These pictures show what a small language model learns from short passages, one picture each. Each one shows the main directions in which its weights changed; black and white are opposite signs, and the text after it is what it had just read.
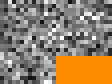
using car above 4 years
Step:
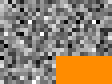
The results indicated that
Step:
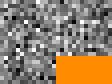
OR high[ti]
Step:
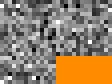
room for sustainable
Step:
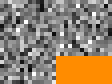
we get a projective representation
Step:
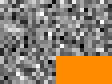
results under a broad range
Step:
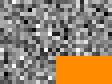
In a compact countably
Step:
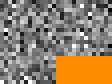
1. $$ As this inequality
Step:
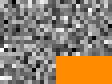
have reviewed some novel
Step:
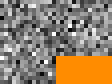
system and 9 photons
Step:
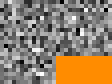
an injective map and for
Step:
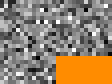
of a maximal almost disjoint
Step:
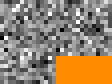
$\filt Fl
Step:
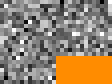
sending the defining representation
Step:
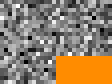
system on the energy balance
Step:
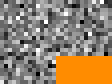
E^{\prime}$ satisfy the
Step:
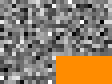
model $L[E]$
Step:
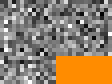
Differences in duration
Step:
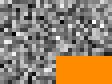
and one secondary amine
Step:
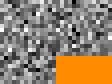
we need to show that
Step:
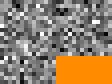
P}^4 \times
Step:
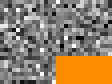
across the network, and the
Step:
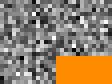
(b) pressure at time
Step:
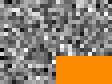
influence of Western
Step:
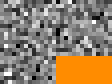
was used in 65%
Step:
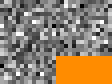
improved varieties thus
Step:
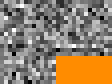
Riemanian distance on
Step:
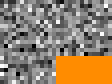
of $H$. Then
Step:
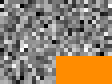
sense of this definition matches
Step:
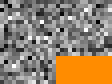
form of a suitable complexification
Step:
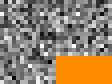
the following two types of
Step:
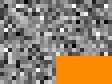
jobs a person
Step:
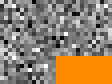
3. First we introduce the
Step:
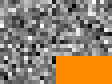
rt PCR
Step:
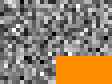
reflexive sheaves
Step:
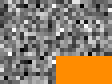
\tau T + \kappa
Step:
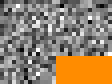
practices WHAT ARE
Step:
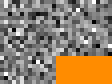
Exact if and only if
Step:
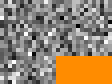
by neurons of
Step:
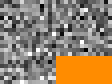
entertainment are
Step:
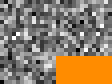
positively evaluated in
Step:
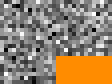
nations will help strengthen
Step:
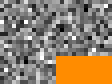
of the JEFT
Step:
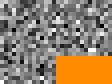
into an inhomogeneous form
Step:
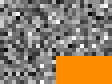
type $C$ is
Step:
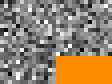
of $M$ whose fixed
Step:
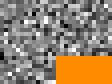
(SI) BMD
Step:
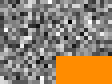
is why the evolution
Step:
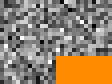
supports the growth of
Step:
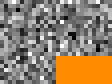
to be sprayed,
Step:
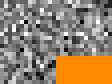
$\gamma = 5$ and
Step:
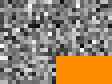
is a term which is
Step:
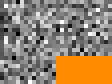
tissue approximation.
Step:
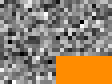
benefits are described through the
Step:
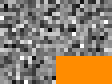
for time-tracking
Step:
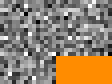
2018]. This is because
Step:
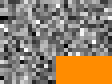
inverter for PV
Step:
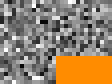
to inform local policies
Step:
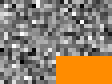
\[ E \equiv
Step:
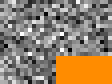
has finitely many complex solutions
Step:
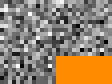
for any two matchings
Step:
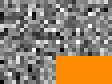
with chromatic number
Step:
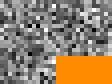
on the temperature achieved by
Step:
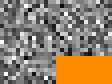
parts with a convenient
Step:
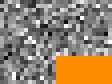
purpose of implementing
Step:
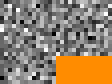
socially. And to
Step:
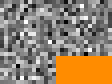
satisfying \[\check{
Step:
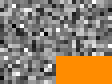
then $\beta$. Consider
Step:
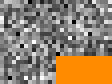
research (aim is to
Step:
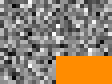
proof of the converse in
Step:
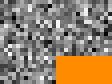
of the modulator due
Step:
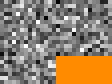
L).$ Again by
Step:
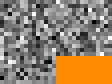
R$ with domain $
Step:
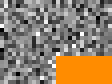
a reference tool for future
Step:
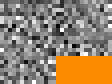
devastating effects on the
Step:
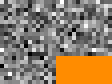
that it is attained
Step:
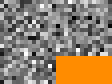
enough data sometimes. We
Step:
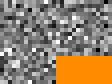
cultural transmission,
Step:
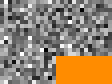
the criminal act of
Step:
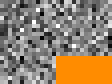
done for the tablets which
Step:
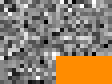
\backslash \\
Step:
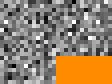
it is evident that
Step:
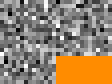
version expressed by the variable
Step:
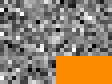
most common histological type
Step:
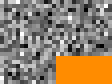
of Riccati
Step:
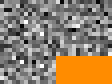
multithreaded version.
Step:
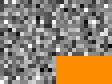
necessarily bounded operator in the
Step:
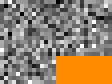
The $A$ is
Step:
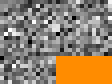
supporting the learning and
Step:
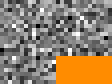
$\zeta (n)$ approaches
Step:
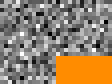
elements should be examined in
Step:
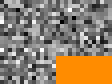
possible future direction. Although
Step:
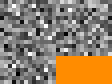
\mathbb {Z}$ and
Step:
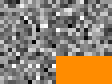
zero values (which is
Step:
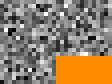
rarely recover.
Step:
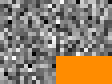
1. The whole
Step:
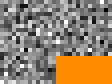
satisfying the restriction \be
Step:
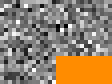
same symbols as the
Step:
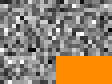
each $x\in
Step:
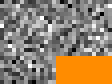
above implementation details is
